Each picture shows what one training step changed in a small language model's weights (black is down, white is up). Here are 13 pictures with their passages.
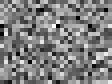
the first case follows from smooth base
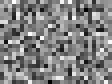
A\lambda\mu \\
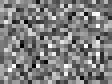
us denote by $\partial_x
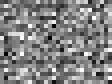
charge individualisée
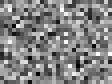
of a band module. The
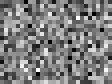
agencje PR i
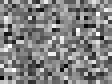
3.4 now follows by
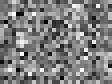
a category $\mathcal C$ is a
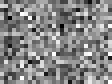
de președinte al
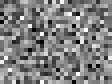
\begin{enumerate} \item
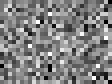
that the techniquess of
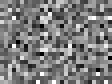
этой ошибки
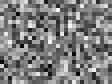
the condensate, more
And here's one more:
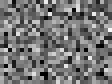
matni O‘zbekiston
